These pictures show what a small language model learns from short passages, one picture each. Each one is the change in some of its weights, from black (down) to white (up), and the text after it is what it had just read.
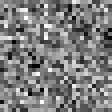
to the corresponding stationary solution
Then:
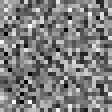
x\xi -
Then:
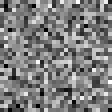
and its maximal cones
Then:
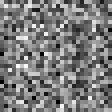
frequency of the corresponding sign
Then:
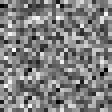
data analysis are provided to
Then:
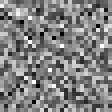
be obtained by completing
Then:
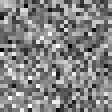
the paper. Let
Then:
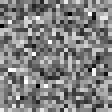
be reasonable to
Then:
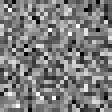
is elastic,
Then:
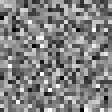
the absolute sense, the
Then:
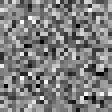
\in \Cal
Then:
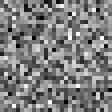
is to regulate
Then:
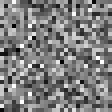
~ ~ \forall ~
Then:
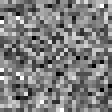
metrics on discrete state spaces
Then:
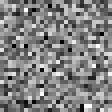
state information. Therefore,
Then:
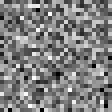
completion of the natural filtration
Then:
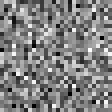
be a positive integer.
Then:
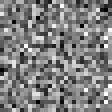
that any two distinct matrices
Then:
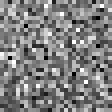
Symp. in
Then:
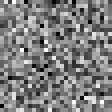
: \er \rightarrow
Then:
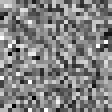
the left hand side by
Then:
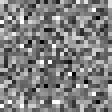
sums and products is
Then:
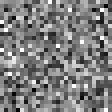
$P$ is an
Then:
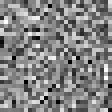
equivalence class for which the
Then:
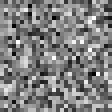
this situation a similar bound
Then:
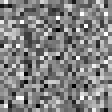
$H$ are those
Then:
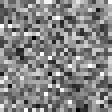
correction in frequency space.
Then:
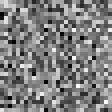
the much larger numbers.
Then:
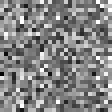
nontrivial Hilbert space are not
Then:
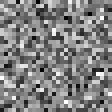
note that it is easy
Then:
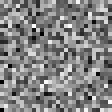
to do this we need
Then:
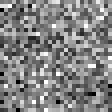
normal bundle can therefore be
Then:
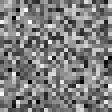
term the right-hand
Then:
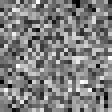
comparison of price of
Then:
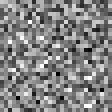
paper, we use the
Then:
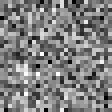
method for adapting
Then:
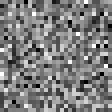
any $0\le
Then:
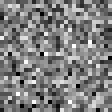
properties of the subdifferential
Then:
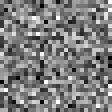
topological cyclic homology to its
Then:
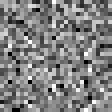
satisfied by the Stokes
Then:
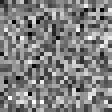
join is given by
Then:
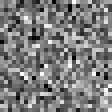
to a projected gradient
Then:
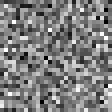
in which a gradient step
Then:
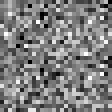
can impose conjugation properties
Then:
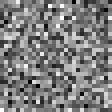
solution of many types of
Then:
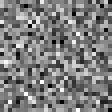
third author is supported by
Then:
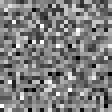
convergence of the algorithm will
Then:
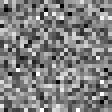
is discovered that a
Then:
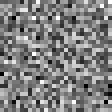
space of all right continuous
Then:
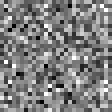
of $n$ into
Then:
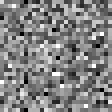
rings. In the
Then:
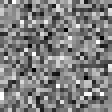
= \prod_i
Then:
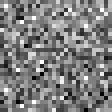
can also define an
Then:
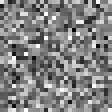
a necessary and sufficient criteria
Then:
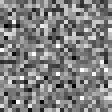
bundle $L$ is
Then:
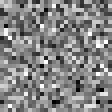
assessments present in
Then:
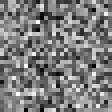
optimality conditions of a
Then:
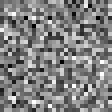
we demonstrated how to
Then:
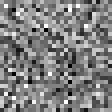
not matter if we
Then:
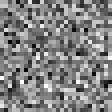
Fix $x\in
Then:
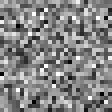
search space becomes exponentially
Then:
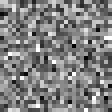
that these open questions will
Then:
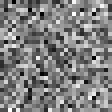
ignoring values
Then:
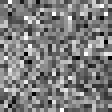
local case: all
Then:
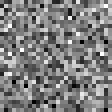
$h$ de
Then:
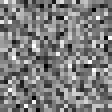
1\}$ a sequence of
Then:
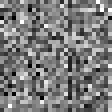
it also belongs to
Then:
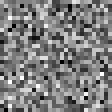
to $\theta$
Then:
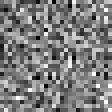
of a finite abelian group
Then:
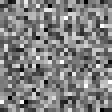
if and only if
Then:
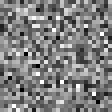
family of all sets of
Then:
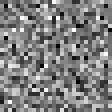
set $ {\bar
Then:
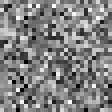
the rate could be arbitrarily
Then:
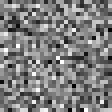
surface moving with normal
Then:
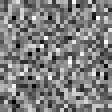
a sequence of finer
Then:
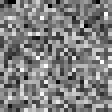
topological decomposition, and
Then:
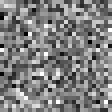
the Lie algebra formed
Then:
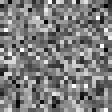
$a$ to
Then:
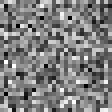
when $n$ is
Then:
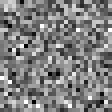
The generator is subject to
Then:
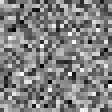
speed and significance,
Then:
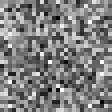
following examples are available upon
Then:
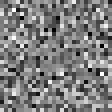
set} (cs
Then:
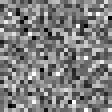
verifications and classical
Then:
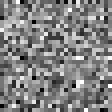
we mean a set of
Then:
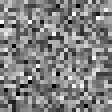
this paper we introduce a
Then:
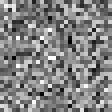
names depending on the
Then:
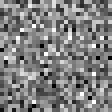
provide a short proof of
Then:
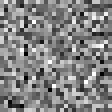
true. \qed
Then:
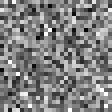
0$ of the
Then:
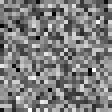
of them having the same
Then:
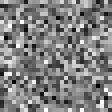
$C$ be an
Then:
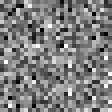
document to an
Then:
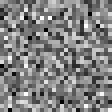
and thus obtain the discrete
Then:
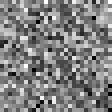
the important common special case
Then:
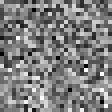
values of $\hat
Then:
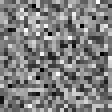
representation type if and only
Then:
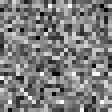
of groups obtained by
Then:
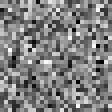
a dagger
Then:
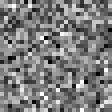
new cells, and the
